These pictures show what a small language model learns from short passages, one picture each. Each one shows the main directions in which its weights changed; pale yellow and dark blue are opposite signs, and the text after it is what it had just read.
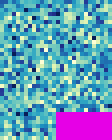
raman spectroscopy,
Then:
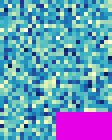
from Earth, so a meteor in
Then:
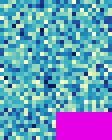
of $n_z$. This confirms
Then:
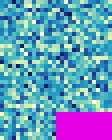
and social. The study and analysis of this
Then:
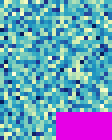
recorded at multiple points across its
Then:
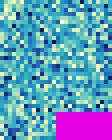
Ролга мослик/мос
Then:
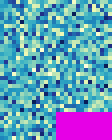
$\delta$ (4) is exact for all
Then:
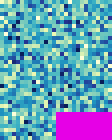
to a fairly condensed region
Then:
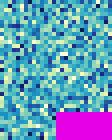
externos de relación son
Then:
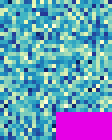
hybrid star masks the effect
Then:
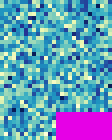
os seguintes critérios
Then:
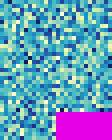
modeling}, which focus on the formal
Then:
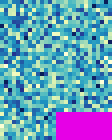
VHE-emitting AGN are
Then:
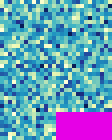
Luísa Robalinho de
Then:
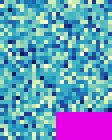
ivish tizimi bilan
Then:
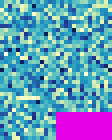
en la relación de los factores
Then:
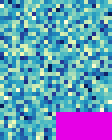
be a molecular system for which the
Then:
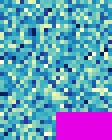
is $y$. \begin{figure}[h]
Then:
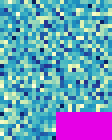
this result into \eqref{eq:138}
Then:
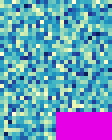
distribution factors. \item Double
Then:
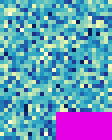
the move length is limited to
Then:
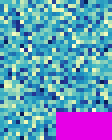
goes practically to the initial
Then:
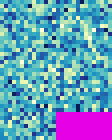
from setting all the rates equal this
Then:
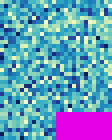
employees of the investigative
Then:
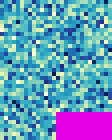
\maketitle \lstset{
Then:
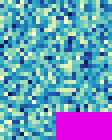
is averaged over 15 runs.
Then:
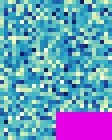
cosmic errors become large $\Delta
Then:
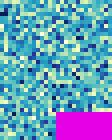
in \autoref{eq: neff
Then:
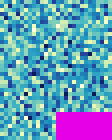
les talents utiles acquis par
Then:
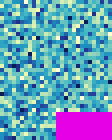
русском языке,
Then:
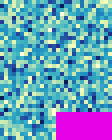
Wachstums von rund 70
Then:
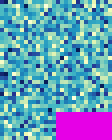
of the musical community of
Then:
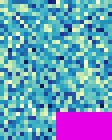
nuevas tecnologías en
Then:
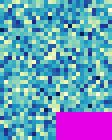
ekanligini zikr etgan.
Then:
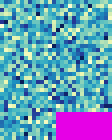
have monopole charge $-1$,
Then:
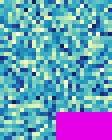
Dirac delta function or modelled more
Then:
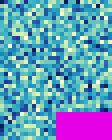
core mass represents only a lower limit.
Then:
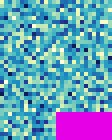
and exhaustive search method are
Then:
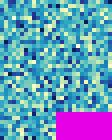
1953 year), которое
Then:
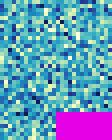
confiança mínima de
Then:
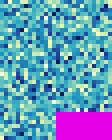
differentiation, is still modular.
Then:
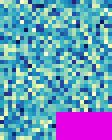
included the application domain,
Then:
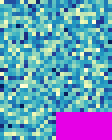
послужили труды
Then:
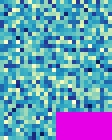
the three degrees of freedom of
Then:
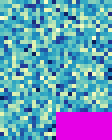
monde et aux affaires
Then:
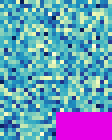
case $l=1$. There we
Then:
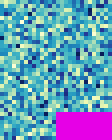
leads to the conclusion that no
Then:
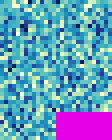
(1). Печать домов на
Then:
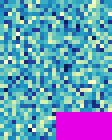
solares, aproveitando o
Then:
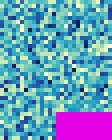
the interfering speech instead of
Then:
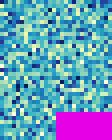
showing a distinct momentum
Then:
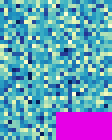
așa cum spunea un
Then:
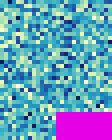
el aprendizaje experiencial
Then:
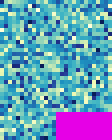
М. М. Ковылин //
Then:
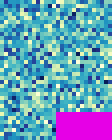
України щодо
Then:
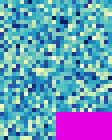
va romanlari uchun asos
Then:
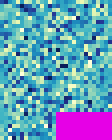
bog'liq quyidagi
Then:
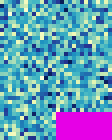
rasm. 1- rasmda
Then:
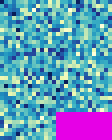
pool $E$. In our numerical
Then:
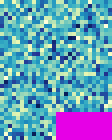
bolalarning erkinligi,
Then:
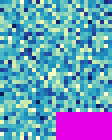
by \emph{evanescent}
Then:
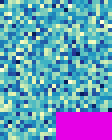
paydo boʻlayotgan
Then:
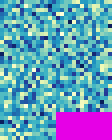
foydalana boshlaganidan
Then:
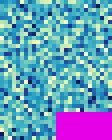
de entrevista - 1) Breve
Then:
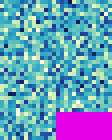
extreme cases lie in the area
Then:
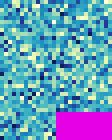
Ilk Uyg'onish
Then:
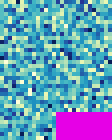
$a$ corresponding to the resonant
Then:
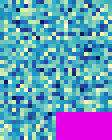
this $T$-matrix, which is defined
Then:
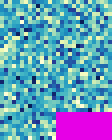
analyze the 45 largest
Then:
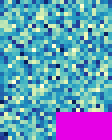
Oʻtkir ishemik
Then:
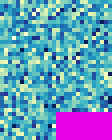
superconductor along its length.
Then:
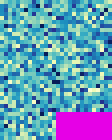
v,} are used as the variables to
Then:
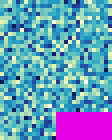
there exists $v_5' \in
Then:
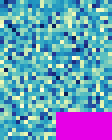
winning strategy. In
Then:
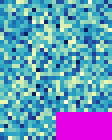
entanto, diversas dúvidas
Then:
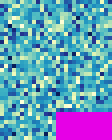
& Prati, 2001; Eccard
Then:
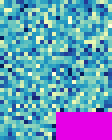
l'antico atrio del
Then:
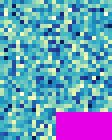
I_{sqtot}^\phi$, where
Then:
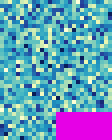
different derivation we can show explicitly
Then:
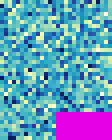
Path integral Monte Carlo
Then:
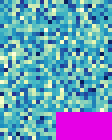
of the HASTE framework.
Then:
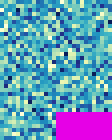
anteriormente me compartió
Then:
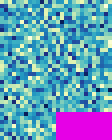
water complicatedly depends on both
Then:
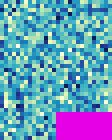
51.2$ days. However,
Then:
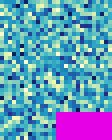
less upwards) compared to
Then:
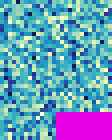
a $1$--form $\omega$ on
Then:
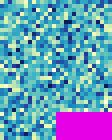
xây dựng
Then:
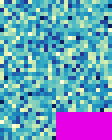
opções de tratamento, reduz
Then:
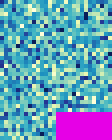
connected graphs with vertices in
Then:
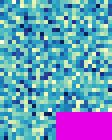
métodos empíricos se
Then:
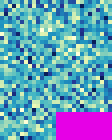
platelike grain growth
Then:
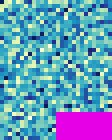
kamolotiga alohida
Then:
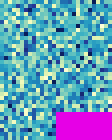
Комил Камолович,
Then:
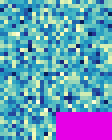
the F-score can be improved
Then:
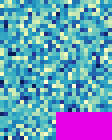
Alisher, uning davlat
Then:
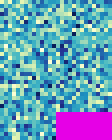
strengths do not occur at this order
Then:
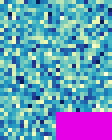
bu dönemin çoğu
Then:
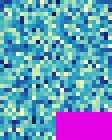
провідних вчених світу
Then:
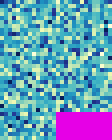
downsampling layers. The
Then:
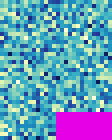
dark siren (with modest
